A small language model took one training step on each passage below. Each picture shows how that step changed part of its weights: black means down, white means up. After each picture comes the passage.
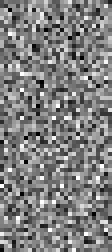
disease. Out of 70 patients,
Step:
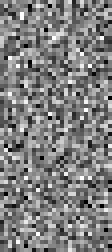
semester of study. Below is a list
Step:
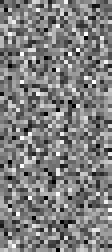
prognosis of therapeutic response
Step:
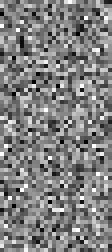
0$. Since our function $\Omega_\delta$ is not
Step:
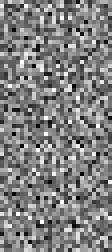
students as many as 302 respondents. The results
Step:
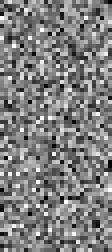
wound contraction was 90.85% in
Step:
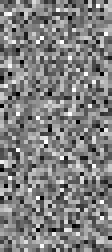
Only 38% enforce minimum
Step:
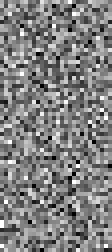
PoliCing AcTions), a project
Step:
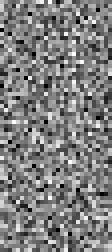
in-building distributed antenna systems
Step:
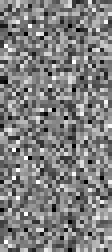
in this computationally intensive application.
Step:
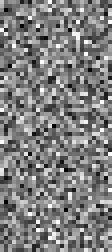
торцевих знаків та
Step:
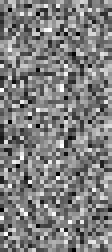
of the variance in transparency
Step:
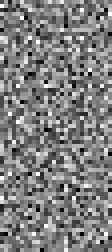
освітлення. Висота
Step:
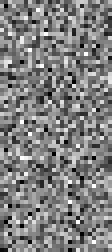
such kind of disease through fever
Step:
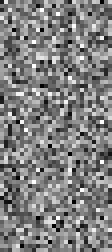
expand this way but it will be difficult to
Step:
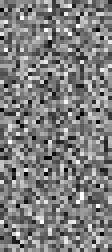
the experimental setup [23];
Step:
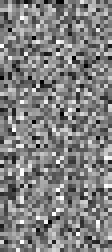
Dans le souci de garder en
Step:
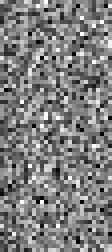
do passado escravagista,
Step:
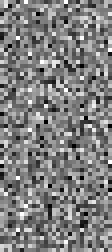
человечества. Это
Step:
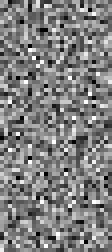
in $\mb{C}^2$. We consider the
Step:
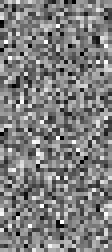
7.187 Available online at:
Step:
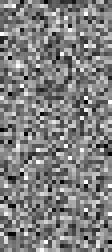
moment is chosen based on physical
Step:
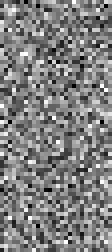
grades were given between 0 and 10. A critical
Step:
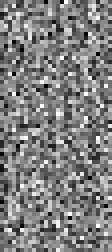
il y a de grandes différences
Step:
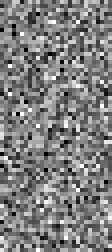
digital Mytutoyo (0.01
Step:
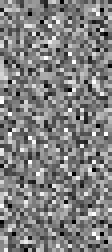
of **individual meetings with partners and
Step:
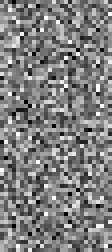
działają w Internecie,
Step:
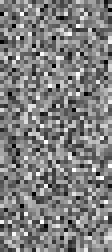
representations in deformation quantization}
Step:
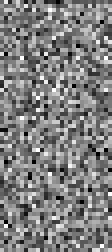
se concentrar predominantemente na região
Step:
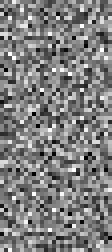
\Delta t (h - a \Delta t)
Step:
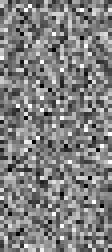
along $\N_i(z) \cap
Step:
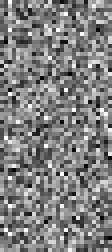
The Body in Medicine*. London
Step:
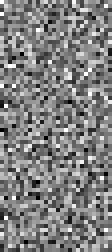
a Tool Market Capitalization of
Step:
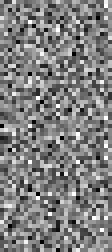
Their initial tensile strength reduced
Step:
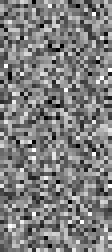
gases contaminantes; como el gas
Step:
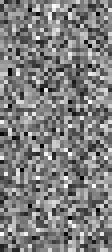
cases of sub-generic and generic rank over
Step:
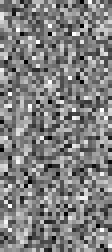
This equation was first introduced and studied by
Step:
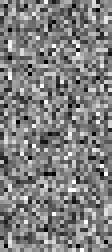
in a Tertiary Care Center in
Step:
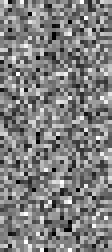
and results from the different analysis methods will be shared between
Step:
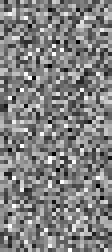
mode to enable access to working
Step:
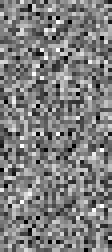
Bilimler Dergisi,
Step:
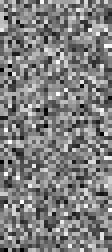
Rabani, and Y. Ravid.
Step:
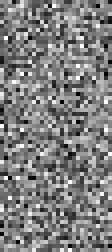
EXHIBIT C referred to ni
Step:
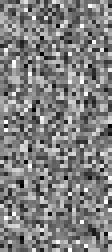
bacterium *Clostridium
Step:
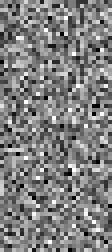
theories and empirical evidence and
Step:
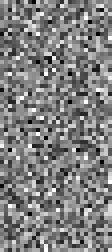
= A \cap \Rad \Sigma(W)$.
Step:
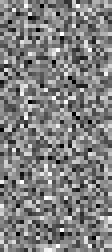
this is not a $(WCZS)_4$
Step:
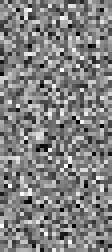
$\operatorname{Pair}$ is
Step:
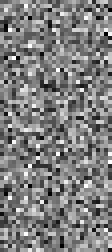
presente revisión literaria, se
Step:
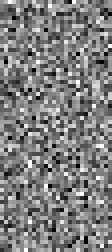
\specialcell{$b$ \\
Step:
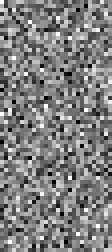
Barwise}, {Axioms for abstract
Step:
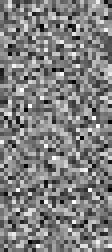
markedly different tendencies. Figurines
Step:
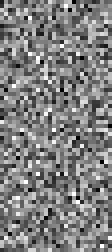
They cannot cancel out as required by the
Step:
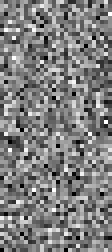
Keywords: Contaminated soil,
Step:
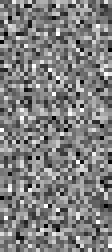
George Payne ordered the
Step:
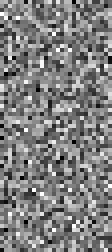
is needed, which entails calculating the
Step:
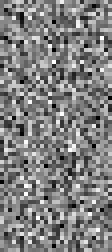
olimlarning ilmiy izlanishlarida
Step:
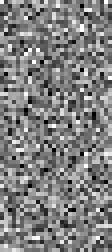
(defined in section 2) on
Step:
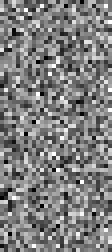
carregado de transformações. Este
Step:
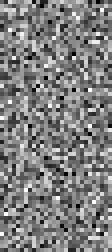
consideran que siempre los futuros
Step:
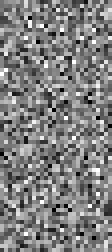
on $C^*(\Ga)$ defines by
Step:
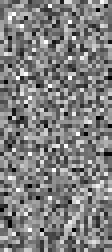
satisfying the two constraints. Consider
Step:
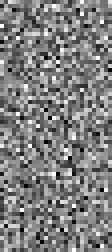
the first equation of \eqref{int2} by
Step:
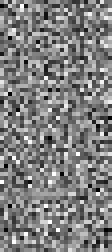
and administered the field work.
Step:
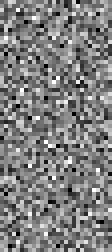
and isotropic damage, and has been
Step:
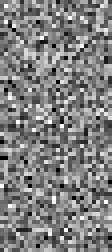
hetero atom respectively. According to the
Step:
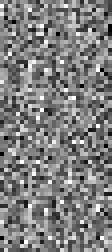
performance evaluation. In section 6 we conclude the
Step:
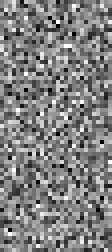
M6 Consortium Meeting M6
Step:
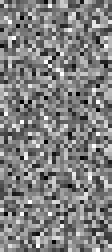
3 Macroscopic examination
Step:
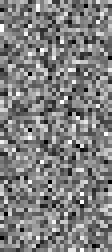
As an application there is given an effective algebraic formula
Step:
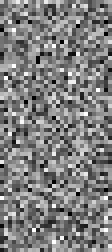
shows winter dysentery like signs and
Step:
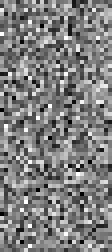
characteristic results, one of which is an analogue
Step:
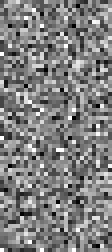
the setting of our problem and state our main results.
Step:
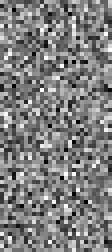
dan fatwa DSN-MUI
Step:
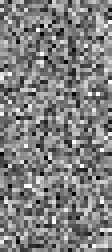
User Interface. This ensures continuous
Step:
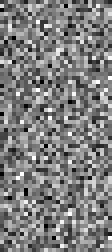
foram conseguidos. A motivação
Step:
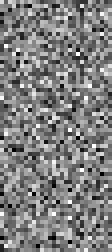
and the vertices with prescribed degree $\2$
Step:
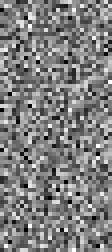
the species. In *Origanum
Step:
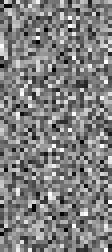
has been read and approved by all authors.
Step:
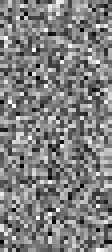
Notes: Legal documents
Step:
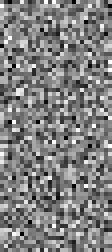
va hatto muloqot
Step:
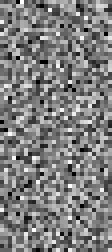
uy topshirig'i va
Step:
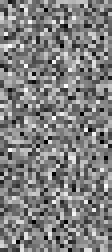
**Strotas parikshan** -
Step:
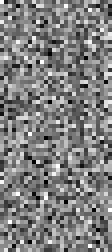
Quinta sessão- Após 14
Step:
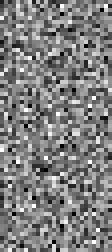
mustaqil va original tarzda
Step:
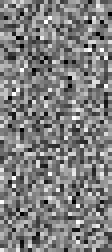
xalqimizning ko’p yillik
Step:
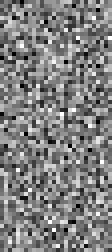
underivatized THC. Unlike many
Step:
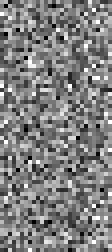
bit of quantitative techniques were included when
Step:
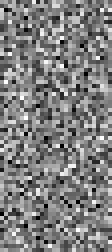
beginning of the $j$-th excursion
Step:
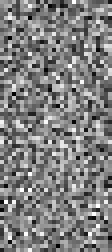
K. и др. Estimating Leaf
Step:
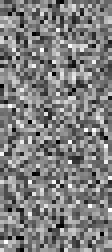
o'zlashtirishning muhim
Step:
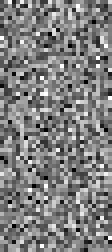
a member of the East Asian BG
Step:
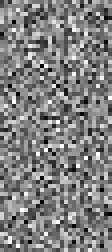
diyakini bahwa variabel
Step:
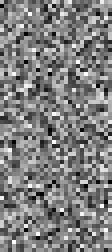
Sangeetha and Saileela
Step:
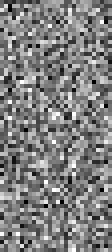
During the first decades of the XX
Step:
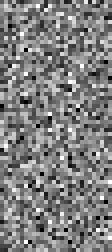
resistance on different lengths of concrete
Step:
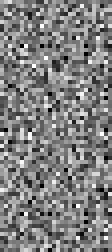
KEY WORDS: Bilayer
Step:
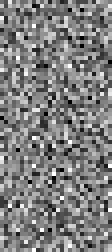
Ташқи адаптерга эга
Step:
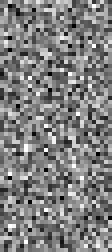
certain forms of social consciousness, as well
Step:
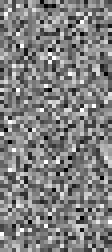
Anotatsiya: Ushbu
